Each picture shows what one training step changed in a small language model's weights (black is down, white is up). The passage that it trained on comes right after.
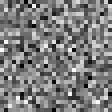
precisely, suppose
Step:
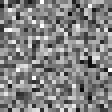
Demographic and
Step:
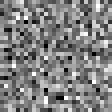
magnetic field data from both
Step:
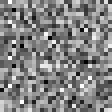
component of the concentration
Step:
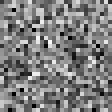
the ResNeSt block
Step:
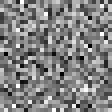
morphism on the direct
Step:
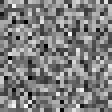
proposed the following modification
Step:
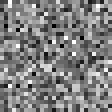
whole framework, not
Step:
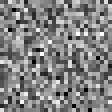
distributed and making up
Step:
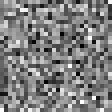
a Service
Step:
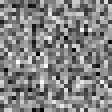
teaching and learning
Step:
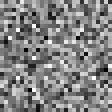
technology as a
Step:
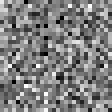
Improving the
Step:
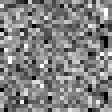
are of fluvial
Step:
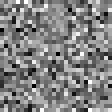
ideals. Remark
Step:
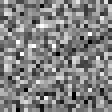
$B$ species,
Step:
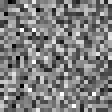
in order to validate
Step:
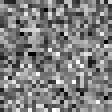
and special chicken
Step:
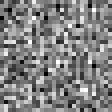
the BP problem is
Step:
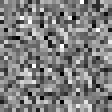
period of continuous mass loss
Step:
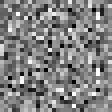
of granular
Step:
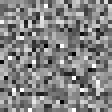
The ways in which
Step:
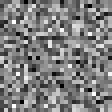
a continuation of
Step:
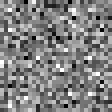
sub-factors of
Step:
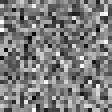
aspects, begin
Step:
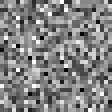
was prepared by
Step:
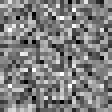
(ii), we know
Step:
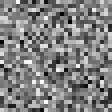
Weyl module with
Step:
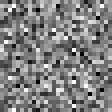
is empty for any
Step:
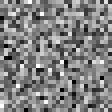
the proof we refer to
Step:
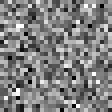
together with the price
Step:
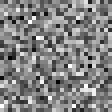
on the category of
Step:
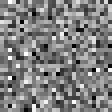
as well as the
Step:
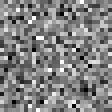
on the order of
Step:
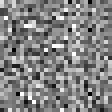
single crystals
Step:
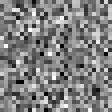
structured data from
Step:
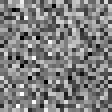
variance of an
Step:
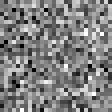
independent of $\alpha$
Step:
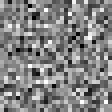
SIAM J.
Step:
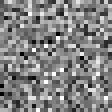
the second boundary term.
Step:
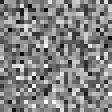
shown in the previous section
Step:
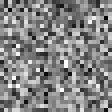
was attached to
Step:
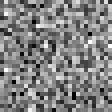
$D$ with the
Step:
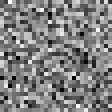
of the fundamental
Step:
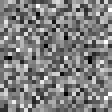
also in mobile
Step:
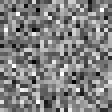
issue with NV
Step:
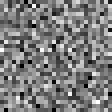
precisely, let
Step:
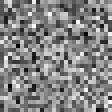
integration over energies
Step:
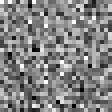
At the same time,
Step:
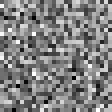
simple, accurate
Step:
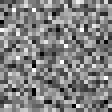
to be among the first
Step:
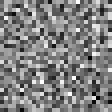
alone or with a
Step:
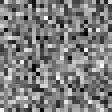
Two items
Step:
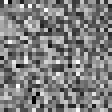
a too high
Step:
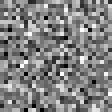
This is in agreement
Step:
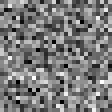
should yield oxygen
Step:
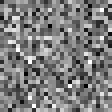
Building on
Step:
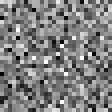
to estimate the amount
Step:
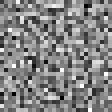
values - that govern the
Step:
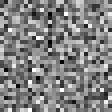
of technical details.
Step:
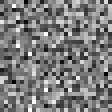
made from these new materials
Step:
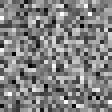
with one {\it
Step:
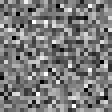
rational form, equation
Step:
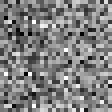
that this previous finding
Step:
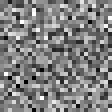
involves the analysis of
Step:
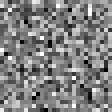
of Things, the
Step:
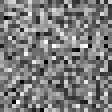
the universal coefficients
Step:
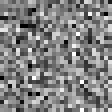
The ridges make
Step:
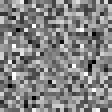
risk. Unlike
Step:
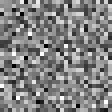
selecting which direction to
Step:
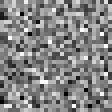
these two galaxies, we
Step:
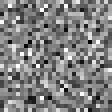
were significantly related.
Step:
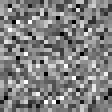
at all? 1.
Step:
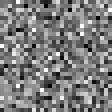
leads immediately to
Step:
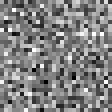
each group, the
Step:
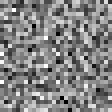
writing into the
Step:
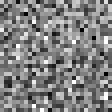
that the radial
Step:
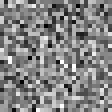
and $X$. The
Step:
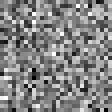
we did not present
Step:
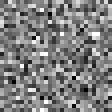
of the social code,
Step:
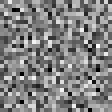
set of its mathematical
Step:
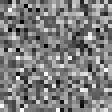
notations see subsection
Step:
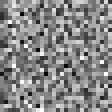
these two methods, which
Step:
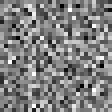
alteration in
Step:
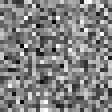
CFF files,
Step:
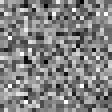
to a vertex. \
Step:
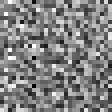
in this article
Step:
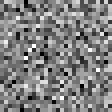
showing comparison between the
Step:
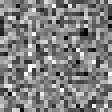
placed under any primary
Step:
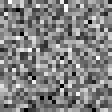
suggested that the higher
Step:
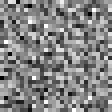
In the following, we
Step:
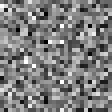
to encompass the
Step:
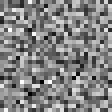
factors in a random
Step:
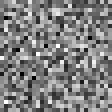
the instability of the
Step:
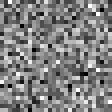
$\phi$ instead
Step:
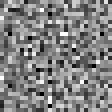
of Ukraine; The
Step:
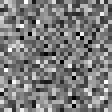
is, therefore, to
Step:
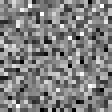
more expensive,
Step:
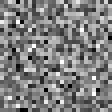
as the operating parameters
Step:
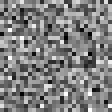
findings of this study may
